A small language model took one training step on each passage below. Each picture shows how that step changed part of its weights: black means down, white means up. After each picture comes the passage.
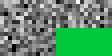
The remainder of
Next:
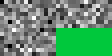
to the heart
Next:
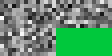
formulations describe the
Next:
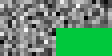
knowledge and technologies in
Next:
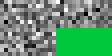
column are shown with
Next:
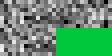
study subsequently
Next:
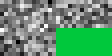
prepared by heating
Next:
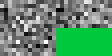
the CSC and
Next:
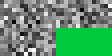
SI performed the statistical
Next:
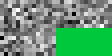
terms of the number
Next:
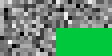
a greater or
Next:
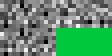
Pt atom.
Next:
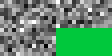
that remote education has
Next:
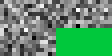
like the full regular
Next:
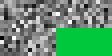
the point of view
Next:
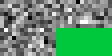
sound, when
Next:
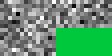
skins of
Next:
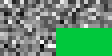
is possible to
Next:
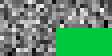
to student teachers,
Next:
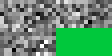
promote agricultural
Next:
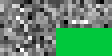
Scan the Data
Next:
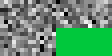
was used to
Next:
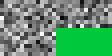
contribution reviews the
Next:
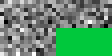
remaining features that need
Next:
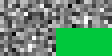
correlations through spacetime.
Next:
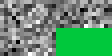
in all cases of
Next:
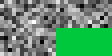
that favor a
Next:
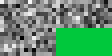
radical improvement
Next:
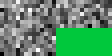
media and also the
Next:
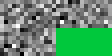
produce rotation, the
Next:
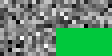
and $h =
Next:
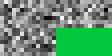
approach dominates,
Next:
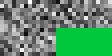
system to feed the
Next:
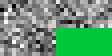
discretized. In
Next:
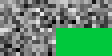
two modes is that
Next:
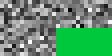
has been done in
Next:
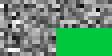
transferred to
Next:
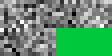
the surface of the
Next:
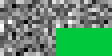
definite value.
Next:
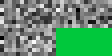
references refers to
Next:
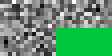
sovereign management
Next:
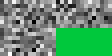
The Compression
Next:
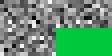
be used in the
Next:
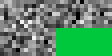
the universe is
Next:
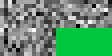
level with the goal
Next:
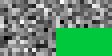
be included in an
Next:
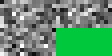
important role in
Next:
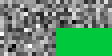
topological numbers, as
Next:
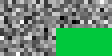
different excitations are
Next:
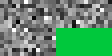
to Hegi
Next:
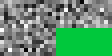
the water. In
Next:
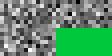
comparisons with other codes
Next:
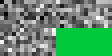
we compute the sum
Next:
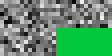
The vertex
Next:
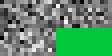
$q$ where
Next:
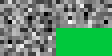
other recent determinations
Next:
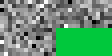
tuned to obtain
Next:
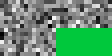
not present more than
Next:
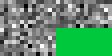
assess the performance of
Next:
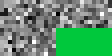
The monitoring and evaluation
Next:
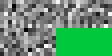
networking. When
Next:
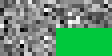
been investigated on the
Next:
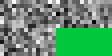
30\% based on
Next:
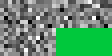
or other participants in
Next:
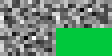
area cannot be
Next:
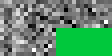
project created a new
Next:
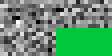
locally started
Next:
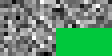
to compute the evolution
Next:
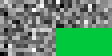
by considering the transition
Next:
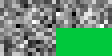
smaller than that of
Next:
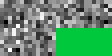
emission from B is
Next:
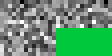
hybrids in the
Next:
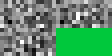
other major organ
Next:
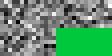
is characterized by large
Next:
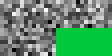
coupling by using the
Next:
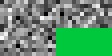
if possible -
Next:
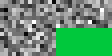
to be a
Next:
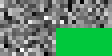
the action-angle
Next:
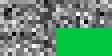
drop. As
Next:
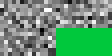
debate on
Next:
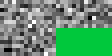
stochastic for
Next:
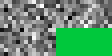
or indirect
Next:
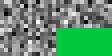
AT load is
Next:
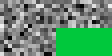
updated more frequently compared
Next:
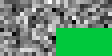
which invested
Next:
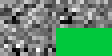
in Nera
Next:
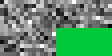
when the ambient
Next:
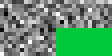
as obtained in
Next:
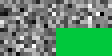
Elementary Particles
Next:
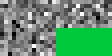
feedback. Servo
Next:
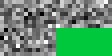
Additionally, characterization
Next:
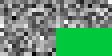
participate in
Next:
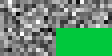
of a standard community
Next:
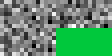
method effectively maps the
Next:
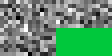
nitric oxide
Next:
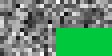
intelligent video
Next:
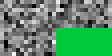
the valence quark
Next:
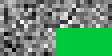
the light from the
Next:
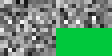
coin is determined
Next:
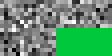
the Mn based
